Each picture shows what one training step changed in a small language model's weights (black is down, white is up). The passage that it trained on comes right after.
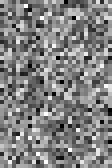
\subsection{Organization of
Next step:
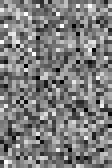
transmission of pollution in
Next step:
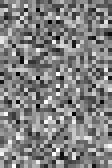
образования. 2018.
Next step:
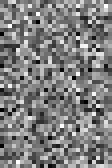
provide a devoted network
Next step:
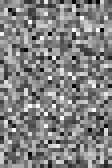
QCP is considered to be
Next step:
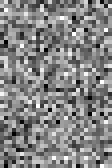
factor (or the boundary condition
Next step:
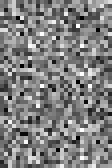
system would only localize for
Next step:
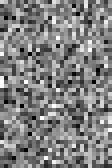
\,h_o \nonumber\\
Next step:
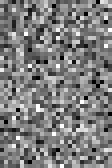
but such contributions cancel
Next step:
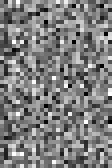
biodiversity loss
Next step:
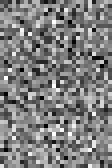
Wat wil de heer
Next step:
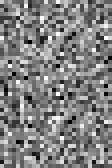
where the decomposition is
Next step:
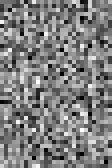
and uncovered by the
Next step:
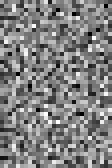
used technique for electrical profile
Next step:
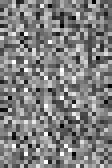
participants were no more responsive than
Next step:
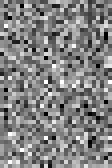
following a generalized FP model
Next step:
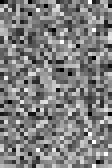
goods of the k -th
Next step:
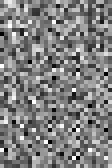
to support these efforts.
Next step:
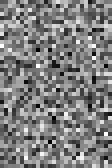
of objects with $4< D
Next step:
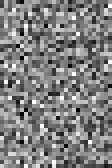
from the bug report,
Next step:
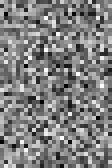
olimlarning tadqiqot
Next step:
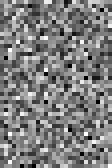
A Secure and Scalable
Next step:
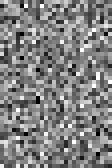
only the internal momentum is
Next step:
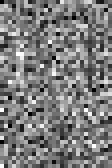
each of the two flags
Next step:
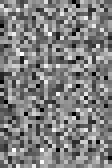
appropriately processed and
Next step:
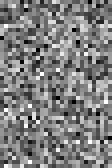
had BMI more than
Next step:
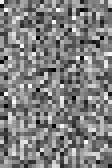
difficile procurarsi
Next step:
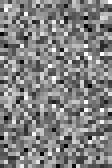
lattice parameter, characteristic to most samples
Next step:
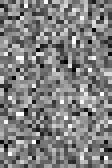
while incorrect ones
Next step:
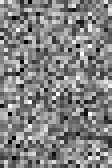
by an acceleration stage
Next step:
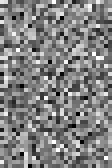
presents a proposed analytical model
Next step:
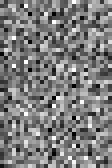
also found potential signals for
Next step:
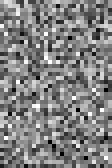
the oscillations increase with
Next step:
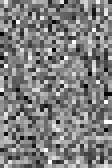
such as PiStar
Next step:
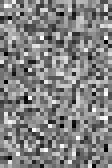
and Social Work,
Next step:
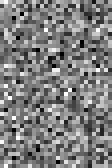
they change. Here, we
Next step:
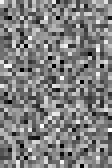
{journal} {J.
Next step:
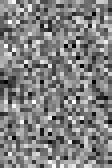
a shared cache
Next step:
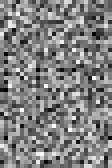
5.2 Assessment
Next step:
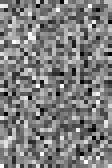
row are the residual
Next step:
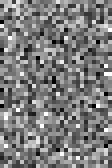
all requires the engagement and
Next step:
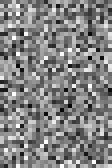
an implementation of the developed image
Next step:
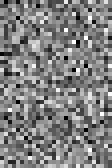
microbial during the period of
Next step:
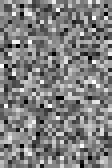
Increasing Students '
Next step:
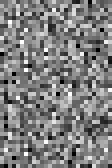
While a traditional model
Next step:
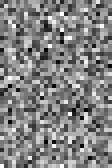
a statuat că
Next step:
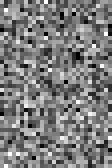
drugs with harmless
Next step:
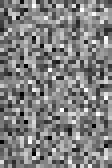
ishlab chiqaradi. Bu
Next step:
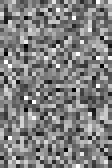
Gould, Luna,
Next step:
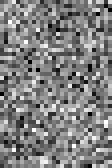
a version where, among other
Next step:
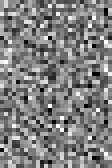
Shrotri H.
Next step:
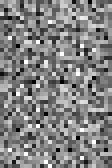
system and we do not have
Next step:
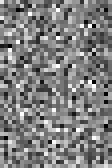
and Advantage Regime
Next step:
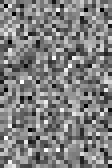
& AstroML:
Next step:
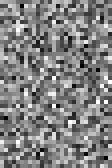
possible to express the physical masses
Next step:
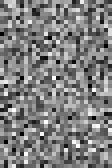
to gather data from 128
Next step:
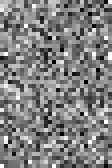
the semiclassical
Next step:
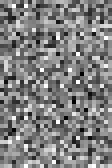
were used to describe the structure
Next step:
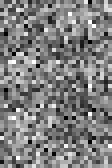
contact term of the form
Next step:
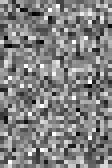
Protection Law.
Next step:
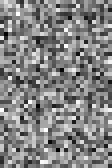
the importance and tasks of
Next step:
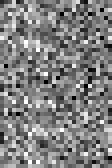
mahorat va inson
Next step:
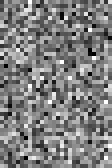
of dysarthric
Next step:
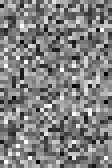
been developed in light of the four
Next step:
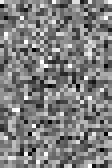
lattice, at $\beta =
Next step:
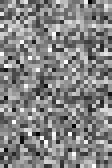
of existing urban
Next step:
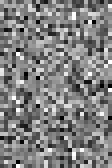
Hund's rule energy
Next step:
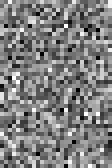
purchase intentions.
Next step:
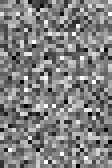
A review was undertaken of
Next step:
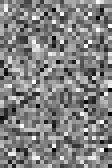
general, capital structure theory
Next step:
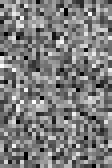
practices which includes growth
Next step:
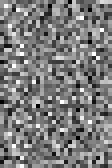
management can implement a real-time
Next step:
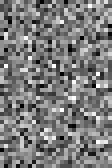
şekilde artar
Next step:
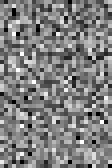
operativo Windows
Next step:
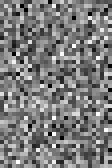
from algae have also been
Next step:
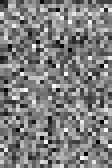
world. This can be
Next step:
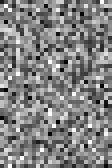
the (extensions)
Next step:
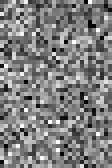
of (participation in
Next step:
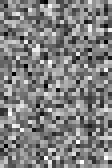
Selfie Fig. 14.
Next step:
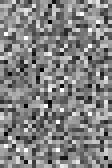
same ISP-based
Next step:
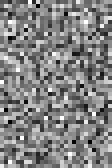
the Zaporizhia
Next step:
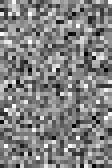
annual oscillation
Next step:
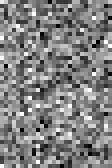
birinchi bo'lib
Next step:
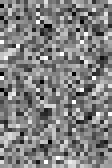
barcha shakllarini eng
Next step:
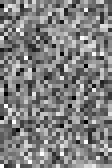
account for the guidelines
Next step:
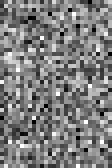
the Lagrangian for
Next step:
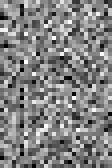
electron and current density distributions at
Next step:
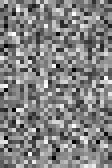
initially a primary component of the
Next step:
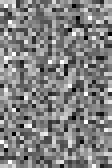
& Hariharan,
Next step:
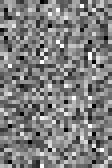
Nordman, B.;
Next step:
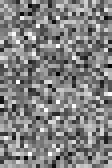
organized as follows. In
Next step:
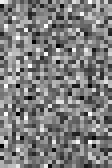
in QAOA for the
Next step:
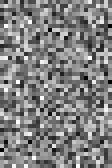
with the HM approximation
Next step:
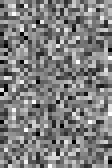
accuracy calculation. 857
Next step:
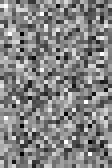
data, the required number of
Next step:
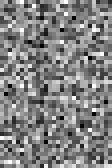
of a dodecagonal
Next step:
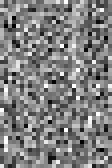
Finally, the quantitative
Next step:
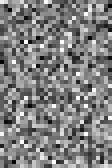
connections between them correspond to
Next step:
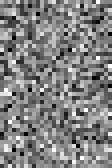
combination is another figure.
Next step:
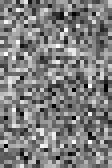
bit of information. The initial
